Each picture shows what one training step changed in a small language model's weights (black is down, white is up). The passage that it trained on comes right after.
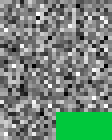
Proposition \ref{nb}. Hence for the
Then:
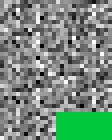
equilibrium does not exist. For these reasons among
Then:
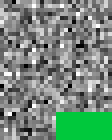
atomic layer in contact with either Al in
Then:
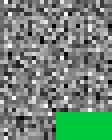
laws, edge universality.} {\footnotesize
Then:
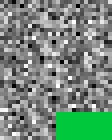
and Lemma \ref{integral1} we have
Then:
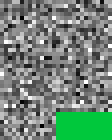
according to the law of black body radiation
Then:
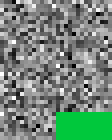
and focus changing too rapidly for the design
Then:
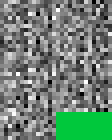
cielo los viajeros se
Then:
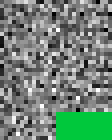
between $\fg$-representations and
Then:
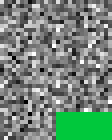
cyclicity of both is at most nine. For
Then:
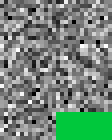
(n-3) \pmod 2$$ obtained by
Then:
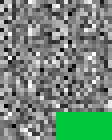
driver and injector pulses (see
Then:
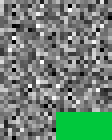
and facial recognition technology.
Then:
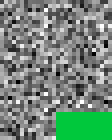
Fig. \ref{fig:one30}. Moreover,
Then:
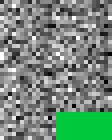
gravity} Because of the existence of two
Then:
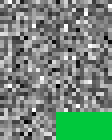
quadrature points $x_j$ and weights
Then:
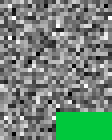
of the $B_c$ meson properties (mass
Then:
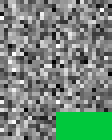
B_j^L \frac{\partial
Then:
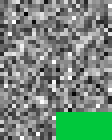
Nystr\"om-type discretization and
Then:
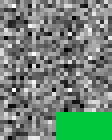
interior and exterior nodes). Denote
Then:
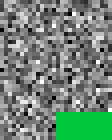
matrix. Consequently, RHT may not be
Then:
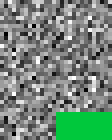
\in \bbz$. We have:
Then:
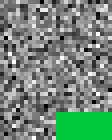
allows for an extrapolation towards $\Delta r =
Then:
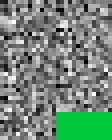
\lstinline{exp t₃
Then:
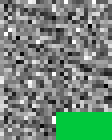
of $\Phi$ constrained on $\cN$. Note
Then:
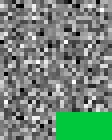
factors. As we are looking to construct the general
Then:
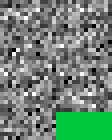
Z}} \newcommand{\RP}{{\mathbf
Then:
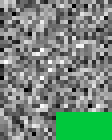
case there is significant cancellation, particularly as
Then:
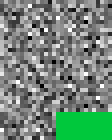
the models of \citet{mara98} from
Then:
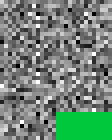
dwarfs reaches roughly
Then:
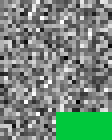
led to a better approximation of the mean magnitudes for
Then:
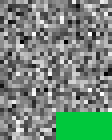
can compute the ``fitted" resolution
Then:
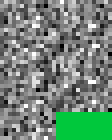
cause displacement jumps on the
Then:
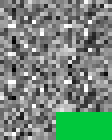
treewidth. Some previously unknown
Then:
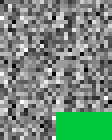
\end{abstract} \date{\today}
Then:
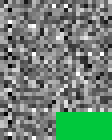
obstacle in constructing an accurate effective description of
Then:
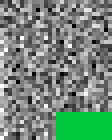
{Vaccari}, M. and
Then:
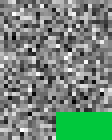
dE_\tau \, \nonumber\\ \times
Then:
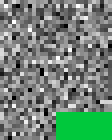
(renormalized) fields which are given by the
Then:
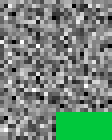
are nontrivial. \section{The General
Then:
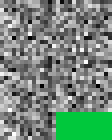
K with the curves 2 or 3 in the
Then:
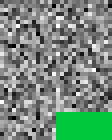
over the horizontal line} \end{picture}
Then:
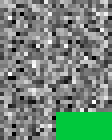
have been extensively investigated \cite
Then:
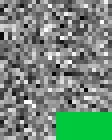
\end{equation*} where $\bb{U}$ and
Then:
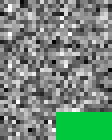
tidal matrix \begin{equation}
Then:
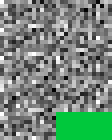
be significantly shorter than the time required by the
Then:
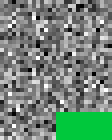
convex set, we provide it with a simple proof.
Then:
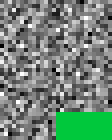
Hayman, \textit{Meromorphic functions},
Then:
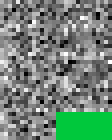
with the substructure mass function obtained from the
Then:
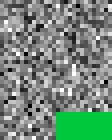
We claim the restriction of $\rho$ to
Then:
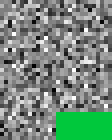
are defined by \eqref{eq:idn},
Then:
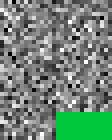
as the Dirichlet and Neumann boundary
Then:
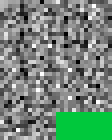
those reproduced by, e.g., the
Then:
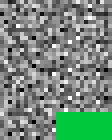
used, depending on the size of the image of the
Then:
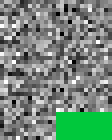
\end{equation} Let $Q^{-1}$ be
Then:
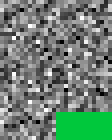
algebra structure via a Leibniz analogue of
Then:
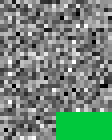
no reason for hard exchanged
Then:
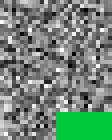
are no more than $T$ many colors for the
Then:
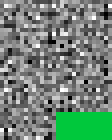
will enable generation of broadband frequency combs
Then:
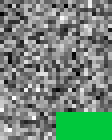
a coarse 128 token block, so
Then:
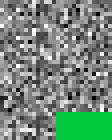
Another way to strengthen the current result is by
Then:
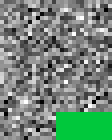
with that by the DFT method given the same gate
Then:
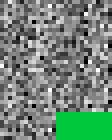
the resonant interaction between atoms and a
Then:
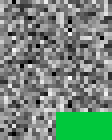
A Lean and Highly-automated
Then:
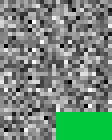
over the whole source space using the data at the peak
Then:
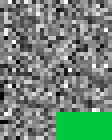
integrating single photon emitters into photonic
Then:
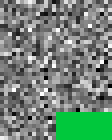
inequalities for $q$-integrals because of
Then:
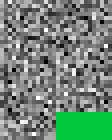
that is justified by our discussion at the
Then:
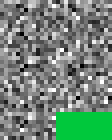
up to second order. Let us now move to the
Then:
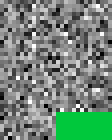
$\dot x = -\calM x$ with
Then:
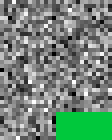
\leftarrow x_n \] and is called the
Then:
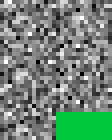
probability distribution mentioned above can be rewritten as
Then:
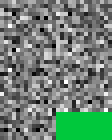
\newblock {\em Journal of Process
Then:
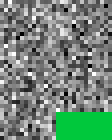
I+\mu$. Let $E\in
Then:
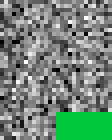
by neighboring vertices may be arbitrarily dependent, but
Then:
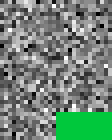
define $F^\bullet$ just as in
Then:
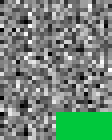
beneficial for the N doping into
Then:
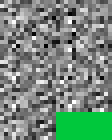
energetic non-Maxwellian particles
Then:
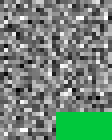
fractions are normalized to the full branching fraction of
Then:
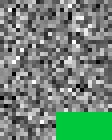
functions involving $W_L$ do not contain terms
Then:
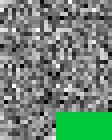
properties is currently being developed by the authors.
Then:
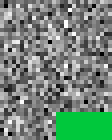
and~\eqref{Eqn:wa} in each
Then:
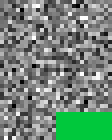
group, if there is a $G$-invariant inner product
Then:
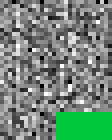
Next, we assume that the repressive function is
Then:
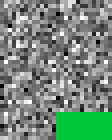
solution found here can be easily scaled back to a solution
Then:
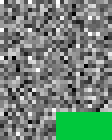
{\it equivalent}. These elements have the same indices
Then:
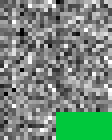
Since there are only five different variables in
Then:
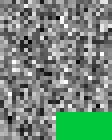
from the definition, this concept is symmetric in
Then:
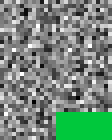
approximant have prevented the algorithm from carrying
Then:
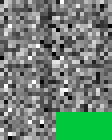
Burgers equations with reflection, large deviation
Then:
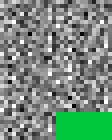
three-dimensional exceptional canonical (resp.
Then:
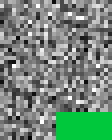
$A^l$ and $B^l$ are
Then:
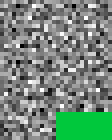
torque is generated by the force of friction,
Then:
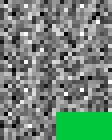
would be very wasteful to run batches
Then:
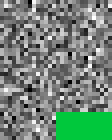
class of heavy-tailed distribution
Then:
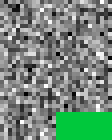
that polarisations of $A$ and $B$
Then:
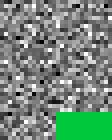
of a system can be related to its imaginary part
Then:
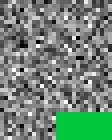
the condition number soars exponentially in $q$:
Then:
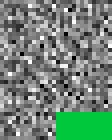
the AIC indicates $\mA$ prefers
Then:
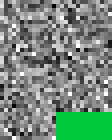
functions $\theta \colon \Om_1 \to
